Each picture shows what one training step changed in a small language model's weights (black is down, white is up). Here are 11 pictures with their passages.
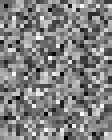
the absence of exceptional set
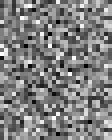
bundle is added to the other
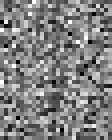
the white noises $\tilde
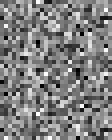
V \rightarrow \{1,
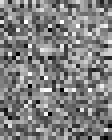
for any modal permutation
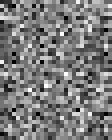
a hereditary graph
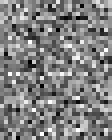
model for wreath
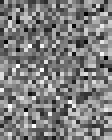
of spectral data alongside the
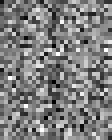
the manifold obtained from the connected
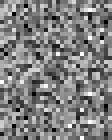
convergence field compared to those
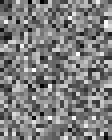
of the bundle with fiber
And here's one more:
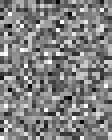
the vectorial code written by
